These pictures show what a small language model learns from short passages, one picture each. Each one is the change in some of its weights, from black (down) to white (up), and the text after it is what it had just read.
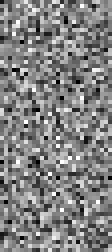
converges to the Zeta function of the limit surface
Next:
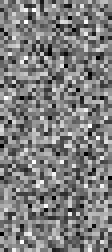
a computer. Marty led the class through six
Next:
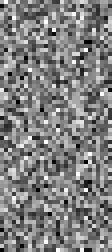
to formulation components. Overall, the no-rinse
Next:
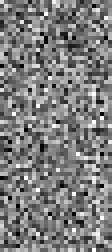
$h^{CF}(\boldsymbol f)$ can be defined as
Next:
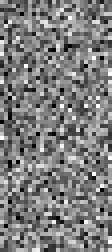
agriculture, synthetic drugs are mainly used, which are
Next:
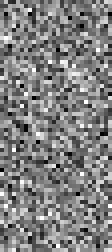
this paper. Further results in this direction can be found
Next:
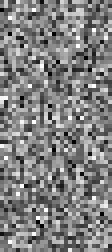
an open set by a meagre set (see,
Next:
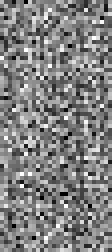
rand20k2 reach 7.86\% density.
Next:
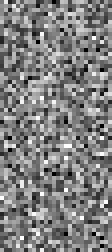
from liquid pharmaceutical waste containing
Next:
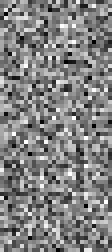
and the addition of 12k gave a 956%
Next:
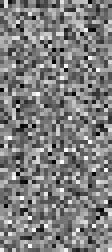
linear positive or negative relationship exists; when the correlation is
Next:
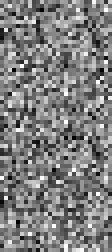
some cohomology vanishes (e.g.,Whitehead
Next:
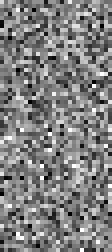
were considered undetected. Using the Biorad
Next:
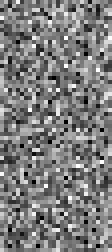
$\mathcal{A}, \mathcal{B}$ are two
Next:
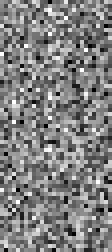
\emph{extension} of $\TH$.
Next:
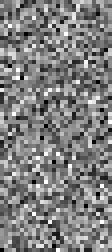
provide focuses on the respect of a bottom-up approach
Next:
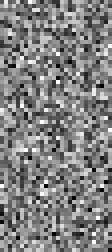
as a function of CPC conductivity. The raw
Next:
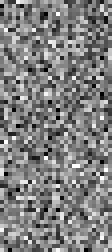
in the Sun that transfers the energy
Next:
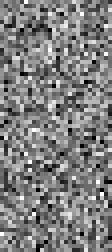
\psi}.$$ The space $\mathcal{D}$ is an
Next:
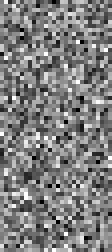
from the architect to produce the model of the
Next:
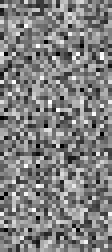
be possible to extend our method to higher rank quantum
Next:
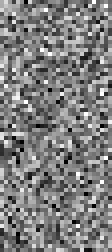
location. The solid lesion was in distinguishable from
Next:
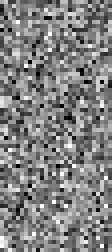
restriction of $\pi$ to $G'$ is a
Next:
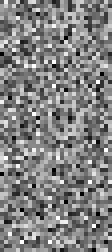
as above, there must exist a $t_0$
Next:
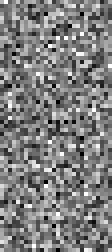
to show that the quantities $n_*(r;
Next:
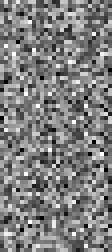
is because of our choice of the orthonormal basis
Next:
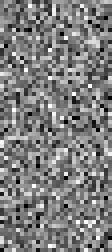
$\Vert \cdot \Vert_{\bV}$, respectively. The
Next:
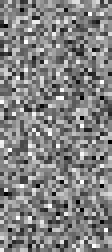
0 & \text{otherwise} \\
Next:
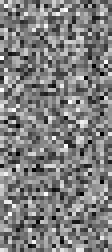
on intermediaries. This technological breakthrough has the
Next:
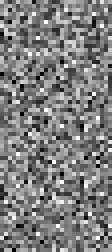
requisites to define $\zeta(s)$ like an
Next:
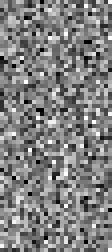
a carath\'{e}odory function such that for
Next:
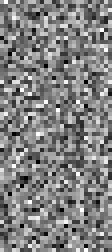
to first and foremost define the two words
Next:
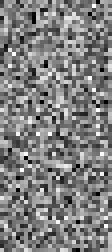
, which scores elements from hydrogen to bismuth
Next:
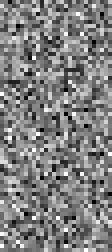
1p\Z$ such that for any
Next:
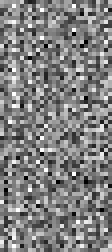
Graupner, Steffen;
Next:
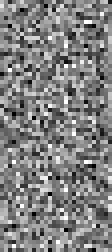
if $k\geq 4$ and $p\geq
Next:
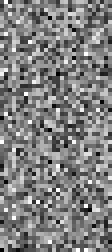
fact that, given a finite family of intervals, there is
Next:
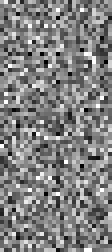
after the administration of antibiotics on the sixth
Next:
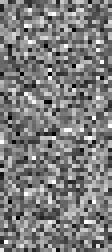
homotopy type theory point of view. These are namely the
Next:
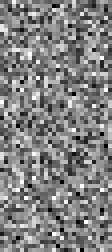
limestones, which might lead to a faster
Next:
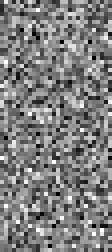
taking the time to participate. We are very interested in
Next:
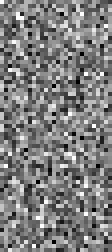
\left ( \mathbb{K} \nabla p
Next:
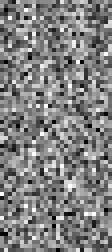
One exception is the book by Lebedev
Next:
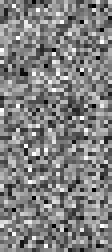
immunosorbent assay. PRNTs =
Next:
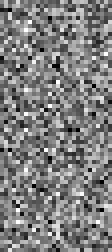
sequence is the dual of the well-known exact sequence
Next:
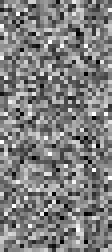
an \( F \)-bundle. Moreover, since
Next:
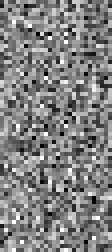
too wide window puts pressure on the computation. In
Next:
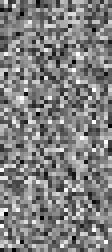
may produce negative impact on female, health, school, work
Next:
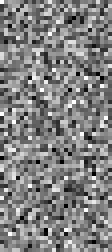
substituted benzylhomophthalic acids
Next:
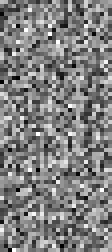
Science and Technology Innovation Team of
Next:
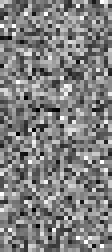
should be taken into account in order to more precisely estimate the
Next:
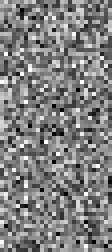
and religio-cultural attacks in the
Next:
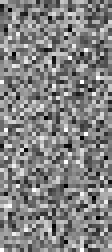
rapidly grown in recent years. The
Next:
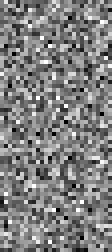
pollen fertility; PS = partially
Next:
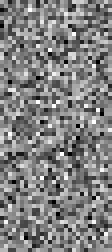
Set $t \in (0,T)$. We say
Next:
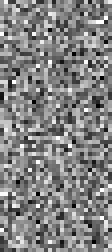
inorganic content of the herbal shampoo
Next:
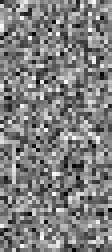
Matter (GM), White Matter
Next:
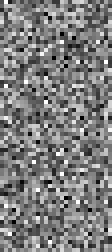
process that cannot be modeled accurately; relying on
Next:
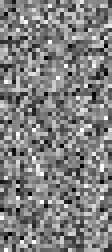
Published monthly Topics economics,
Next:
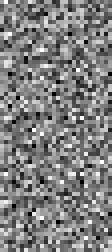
to support precise data identification. The implemented recommendations include
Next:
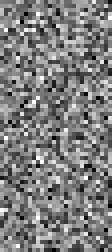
the maximum and minimum factor strengths are ordered,
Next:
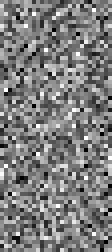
pre-service mathematics and chemistry
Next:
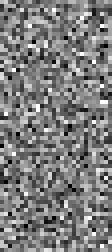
crop N requirement prior to stem elongation.
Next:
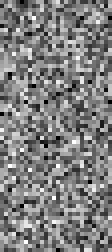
was prepared by the method described earlier³. The
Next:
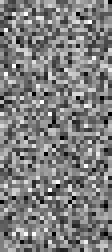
which is a contradiction. $\square$ **7. An
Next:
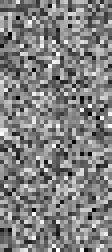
us denote the map $f$ as the composite
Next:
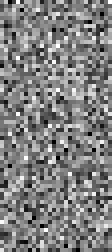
$v \in U \setminus S$ with a
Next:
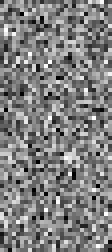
within five days of ischemic stroke,
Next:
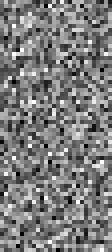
protocol was approved by the institutional ethics
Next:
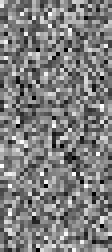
Effective communication is inherent to successful extreme action
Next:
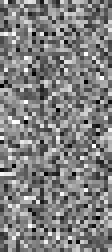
the added value of the results in the context of
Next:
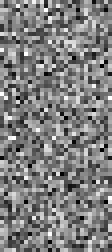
be generalized for the Diophantine equations (20)
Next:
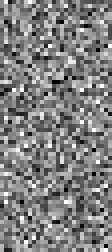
of expertise of teachers in indigenous content;
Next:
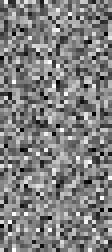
the deformation of the singularity~$A_n$ it
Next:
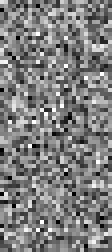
media files where the addition of a hidden message
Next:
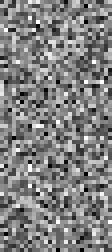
in both cases m odd and m even we have
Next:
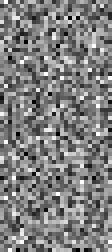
to this question of the consequences, what were the real
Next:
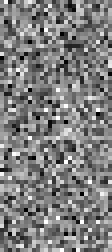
of specific sites for K⁺ could be the possible reason
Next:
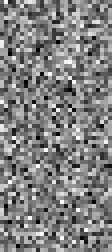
the strong solutions of \eqref{E1.1}
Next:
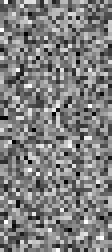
the conditioning of passive learning based on the
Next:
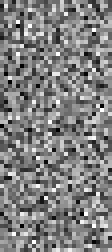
certain $C > 0$. We define the set
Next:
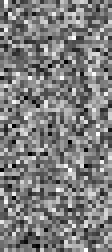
global audience to raise awareness of results and their
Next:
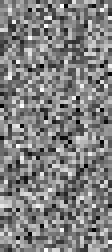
47 cases (52.2%) as compared to the
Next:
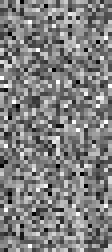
then one can choose the continued fraction expression to be only of
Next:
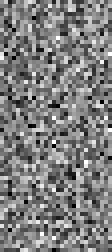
of 1 mm each. These composite layers are layered over
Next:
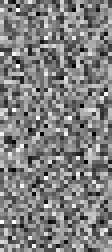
for pursuing different types of paid work
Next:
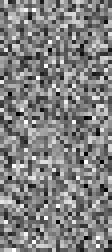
a subset of metaheuristic optimization techniques inspired by
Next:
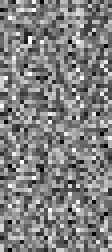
an antioxidant Several antioxidants
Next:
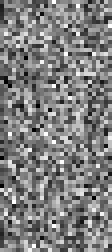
resolving this apparent "theoretical
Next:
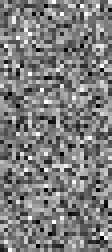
able to accomplish the forms were then
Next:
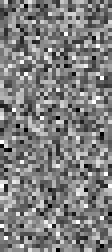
choosing the serving cell, while the selection of the
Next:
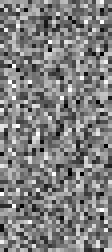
by Nakayama's lemma,
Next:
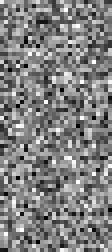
jointly with Bojko Bakalov).
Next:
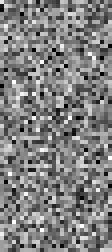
pollution from a system-wide perspective. The DSF
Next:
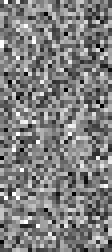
sum, which is a phase integral over the torus with boundary
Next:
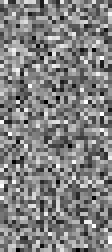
the exposed structures, such as fuselage and
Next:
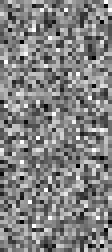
simpler (but less exhaustive) procedures such
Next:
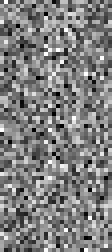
that for all $i \in \zz$,
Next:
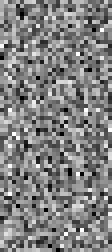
and precisely, without much ability to generalize. To be
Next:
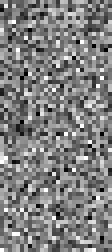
taken over all arrows $a$ in
